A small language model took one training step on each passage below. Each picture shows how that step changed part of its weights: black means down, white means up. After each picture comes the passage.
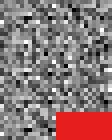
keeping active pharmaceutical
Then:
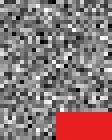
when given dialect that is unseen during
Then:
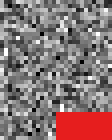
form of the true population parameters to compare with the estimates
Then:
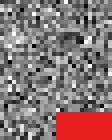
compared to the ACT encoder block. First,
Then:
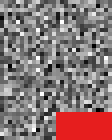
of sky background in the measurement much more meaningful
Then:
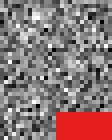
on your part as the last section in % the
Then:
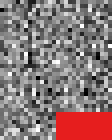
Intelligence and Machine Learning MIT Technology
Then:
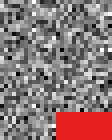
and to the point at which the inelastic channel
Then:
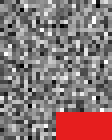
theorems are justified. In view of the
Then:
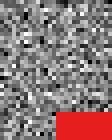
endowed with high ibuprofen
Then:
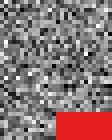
their instructors did the pupils read.
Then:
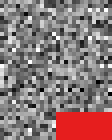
bus 213. The natural gas offtake
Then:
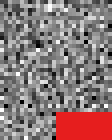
what is important and is in a certain sense the goal
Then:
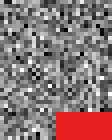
of the $\phi$ boson decay products in the
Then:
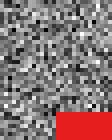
in the following figures are at levels of 1,
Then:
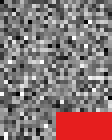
dual-process theory of cognition [7].
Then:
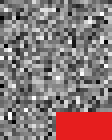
will take place. This lab's unique selling point
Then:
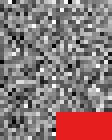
obtained from the households' owners.
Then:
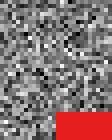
phase. Note the scale, which indicates that the
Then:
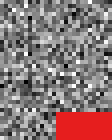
hybrid-soft software provide to the user a
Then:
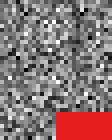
0)^*$. The frequencies are taken up to
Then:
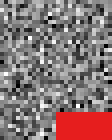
ordinary} differential equation describing the evolution over
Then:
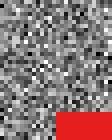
: p \in \Pi )$ satisfying
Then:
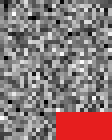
variable flow at the color doppler and a
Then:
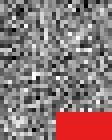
strategies for successful AI adoption in public administration
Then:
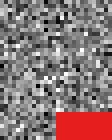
an appropriate value of parameter $s \ge 0$.
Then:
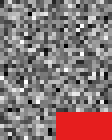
benzodiazepine. Introduction
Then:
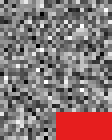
tests comparing all 1000 lines of sight to the
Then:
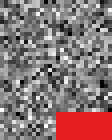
the energy $N$ for the optimal states (dashed
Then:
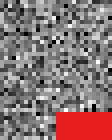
also developed its own kernels and has presented them in
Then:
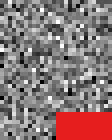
Sivers effect. This is in agreement with the
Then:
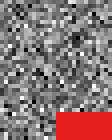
strategies, which are outside the scope of this
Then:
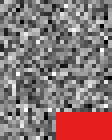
the linear Zeeman shift $\omega_{\rm
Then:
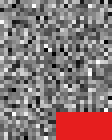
The underlying physics of OMIT is formally similar to
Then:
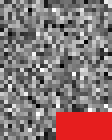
$\cl R(\Phi)$ is weak*-closed,
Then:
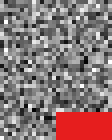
of MLs for CO₂ sequestration.
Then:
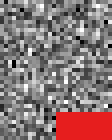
ETL to cope with Big Data. 1
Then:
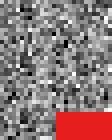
des sciences du C.T.H.,
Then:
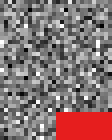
Our experiments were performed on the small angle neutron scattering
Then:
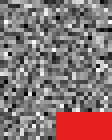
400 mg/kg) of the extract relative to
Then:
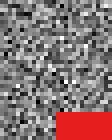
by 3.4 t/ha, compared to the
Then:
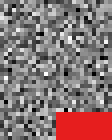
done for other variables. The majority of the study
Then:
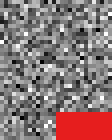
the quantum system has with the environment $E$ that
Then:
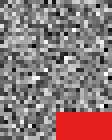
The U.S. Government's Global
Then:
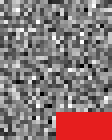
*P. angulata* has become
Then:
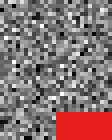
To address this, we consider three distinct configurations:
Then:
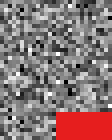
was taken from all the patients. IEC
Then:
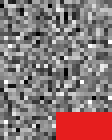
or trust, fear, wonder or
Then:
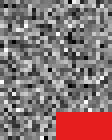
studies of the stellar populations of present day
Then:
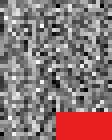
\begin{array}{c} A =
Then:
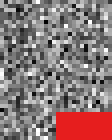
point itself or it maps into a cutting point within
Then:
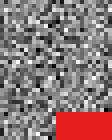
a new approach exploiting a-priori knowledge of
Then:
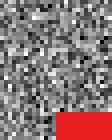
Identifier RDA Research Data Alliance
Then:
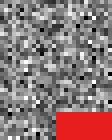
was also observed in Ibadan and
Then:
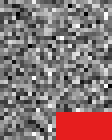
to generate the final token for each job,
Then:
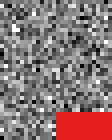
well, but we choose to disregard this to
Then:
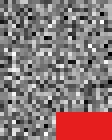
10000 Dalton, mientras que
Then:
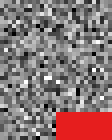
write $\parents{S}{G}$ for the
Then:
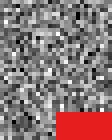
symmetries, of a theory (see Refs.
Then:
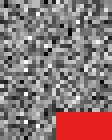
the blocks of $B=[b_{ij}]$
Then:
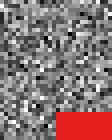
and second regimes contain 308 and 185
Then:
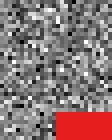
with tunable spacing:\\ transport and static
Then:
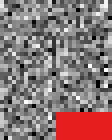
mainly intended for the verification and validation of
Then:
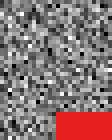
\ref{Lem-222} we have
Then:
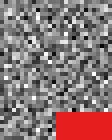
¹Junior Residence, Department of
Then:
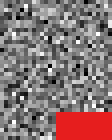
can be indicated by looking at a time
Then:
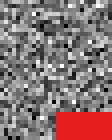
employer, and 44 % had been employed by
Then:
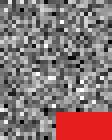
urine samples were collected from February,
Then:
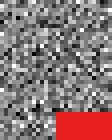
$A$ or $B$ (such as in
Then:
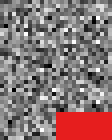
strike as early reorganization and intervention can
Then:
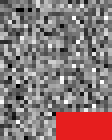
matlab function for generating the additive constants of the
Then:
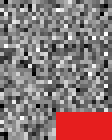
L_x at a temperature T_R . For
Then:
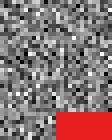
the field theory. Consider production of the electrically
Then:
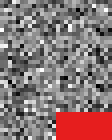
patients, and the lack of the latest techniques,
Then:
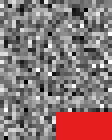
strengths and weaknesses of the most widely used
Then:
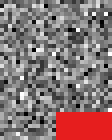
\limsup \dfrac{1}{n}
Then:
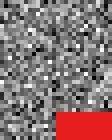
the molecular interaction between tip and tube. In
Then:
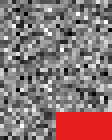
median for $f (Z).$ Then, it holds
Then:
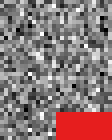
Fuchsian equation (\ref{Fuchs})
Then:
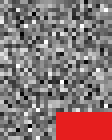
shall write $\overline{X}=G\setminus
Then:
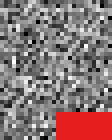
\ee in the remaining 2PPI graphs. This
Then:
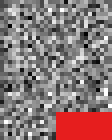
Bulawayo Polytechnic, University of
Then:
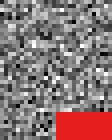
(2018). Dance, physical fitness and
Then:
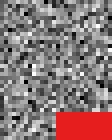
2). Figure 2. The von Neumann
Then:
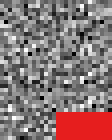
cancer in Japan. There were
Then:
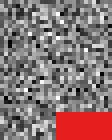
by other groups. FDSOI like devices can
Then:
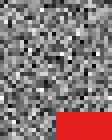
peripheral regions was 14.31 ±
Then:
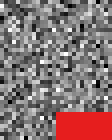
available for the calculation of collision amplitudes and those
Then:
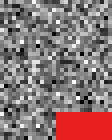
to the theoretically predicted high $T_c$
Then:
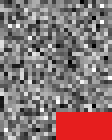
in obtaining quantitative results from small particles. A
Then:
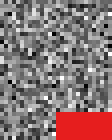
because of Schur's lemma. \section{SR
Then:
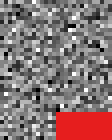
to the memory of vertex-splitting effects, which
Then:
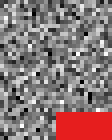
the needs of the different potential e-KRP
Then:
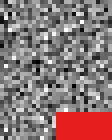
an essential part of the immune system, most
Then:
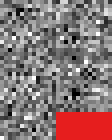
simultaneously enters through the localized $f$ states
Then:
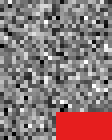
be valorised as high-added-value
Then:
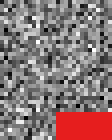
the number of $1 < j \leq
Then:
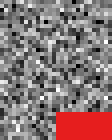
hand we can use the opportunity to go further and
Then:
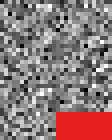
you” than “you threw the
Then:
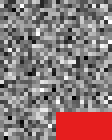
suspect that there might be MACHOs
